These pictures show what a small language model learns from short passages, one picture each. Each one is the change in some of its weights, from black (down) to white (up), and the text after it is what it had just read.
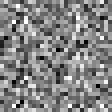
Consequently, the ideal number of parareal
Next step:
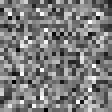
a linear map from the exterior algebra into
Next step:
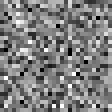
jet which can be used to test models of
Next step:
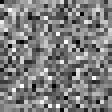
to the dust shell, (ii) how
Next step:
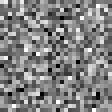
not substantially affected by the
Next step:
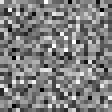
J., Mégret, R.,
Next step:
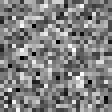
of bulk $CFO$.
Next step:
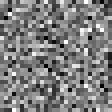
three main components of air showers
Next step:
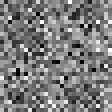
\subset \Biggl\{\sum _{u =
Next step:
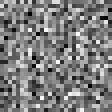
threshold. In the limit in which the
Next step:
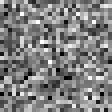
so defined cannot be defined by primitive
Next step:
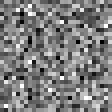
\end{equation} The typical
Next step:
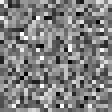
most $2$ alternations, depending
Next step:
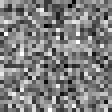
Cipher engine transformation for symmetric
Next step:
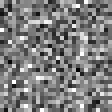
period coincides with the one of
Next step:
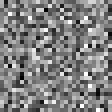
many interesting insights into the
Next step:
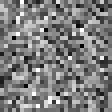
d$-bounded on $X$.
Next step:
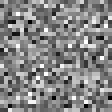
L}_1$-space possessing no
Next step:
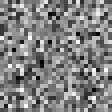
in our experiments the corresponding Newton method
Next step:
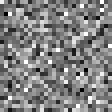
easily found that the MLE ${\bf
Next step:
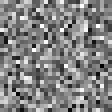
until the demand of all of the
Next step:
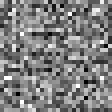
model is implicit in all Bayesian
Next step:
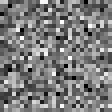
that cannot be factorized or leads to
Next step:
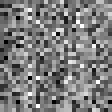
0$$ (15) where the coefficients
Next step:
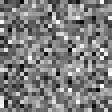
has an Evans-Griffith
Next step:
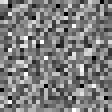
of the vertical Euclidean
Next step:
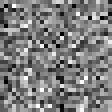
within this area and with the above
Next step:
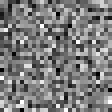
and we cannot tell how good are the zero
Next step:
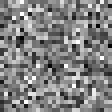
(SLSNe). These
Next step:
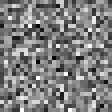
0$. Now suppose that $
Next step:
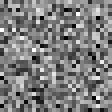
filtered daily returns using
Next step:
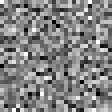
various studies have been conducted by several
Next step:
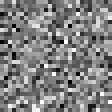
between the cavity field and the charge
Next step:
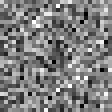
field in a spherical shell. The
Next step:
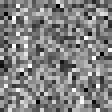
wing), the scenario still cannot
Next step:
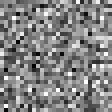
matrix. In \cite{so3}, the
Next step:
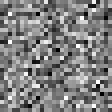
zero-field rate given by the arrow is
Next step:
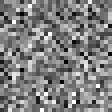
\end{align*} On the other hand,
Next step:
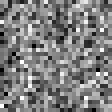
$g$ refers to the number of
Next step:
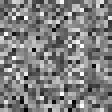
the test sample), since 17\% of
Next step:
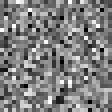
subgroup of $GL_2(\Z)$
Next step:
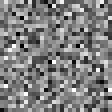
the reduced spacing of the bound state energy
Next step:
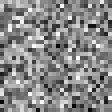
CNRS, PIIM
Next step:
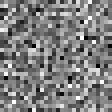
of Domb numbers have been widely
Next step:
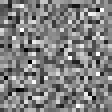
for the discussed classes of targets, which provide
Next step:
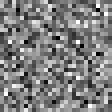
from $\mathcal{C}$ into bounded sets in
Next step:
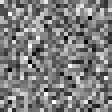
determine the extent to which finite simulation
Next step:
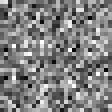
of its Borel transforms, see
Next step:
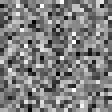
the origin of the two competing diffusion
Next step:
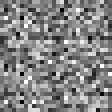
distortion could also change the distance between the
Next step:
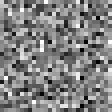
& {\bf Cost Function} \\
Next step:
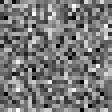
\begin{mydef43} On
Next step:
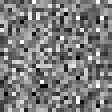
have the two key lemmas. We will use
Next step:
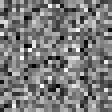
quark propagators with its corresponding special propagators
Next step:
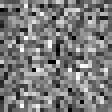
function $f$ on $M$, then it
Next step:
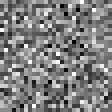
was computed in \cite{ekh},
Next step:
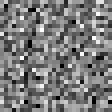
using the characteristic functions. We use the fact that
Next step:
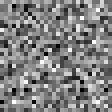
cellular massive MIMO systems
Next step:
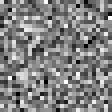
phase could correspond to any local large-N
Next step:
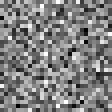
priori* que Platon veut
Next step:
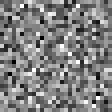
to decorrelate the Self scattering function
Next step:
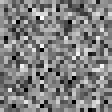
The University of Tokyo,
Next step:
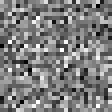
angle shows a symmetric behavior. We found that
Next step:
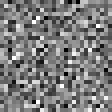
core of the Fornax cluster, for
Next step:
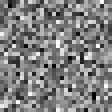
$\alpha$ cases? Include more details of
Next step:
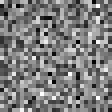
namely taking an "*outside
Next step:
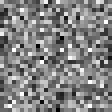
bottom, then crosses the band separating
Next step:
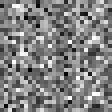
close to the Fermi level for
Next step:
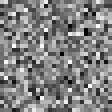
the tensor. What we typically observe that
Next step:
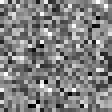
an explicit recursive bijection with
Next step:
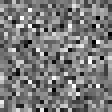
\medskip Now we state a consequence of Theorem
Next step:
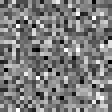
than one oblique dark solitons
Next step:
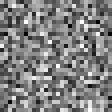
by the galaxy spiral arms and
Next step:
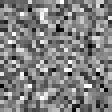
the central region (\ref{central}) as
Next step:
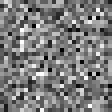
total structure of the hypergeometric web?
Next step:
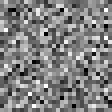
the cut is approached from above
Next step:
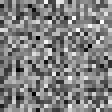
galaxy, which type is unknown, is
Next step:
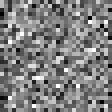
samples of the global permeability field are denoted
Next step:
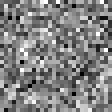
mask these regions in all maps (CO and
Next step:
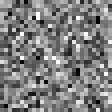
to how the blockchain works. \\
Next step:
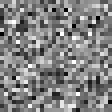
BMC with constant mean offspring
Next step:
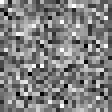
exists a positive constant $\gamma$ such that for
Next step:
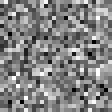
the extended GEOM formulation,
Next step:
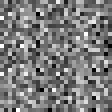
thus obtained the following lower bound for the initial
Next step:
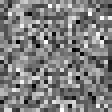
This results in a non-zero equilibrium state
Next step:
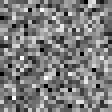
trade-off between TPL and
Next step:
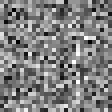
convex. \item For each $(1
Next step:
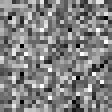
costly, while also reflecting negatively
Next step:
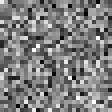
series of lipid granule motion
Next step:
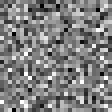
similar distributions indicating the plausibility of
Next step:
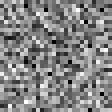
with the IRAC camera
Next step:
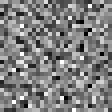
the Helmholtz equation $\Delta
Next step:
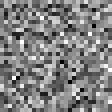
Diana and Wiedenhofer,
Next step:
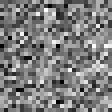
we recover the Lise and Jensen
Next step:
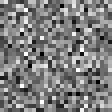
the point with (almost) experimental
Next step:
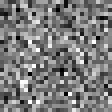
since there is only one $\gamma$, namely
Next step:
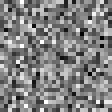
in the UCL Research Data
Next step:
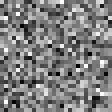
the ordering according to the damping
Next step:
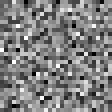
\noindent{\bf Classification
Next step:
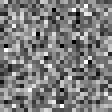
\end{equation} and similarly
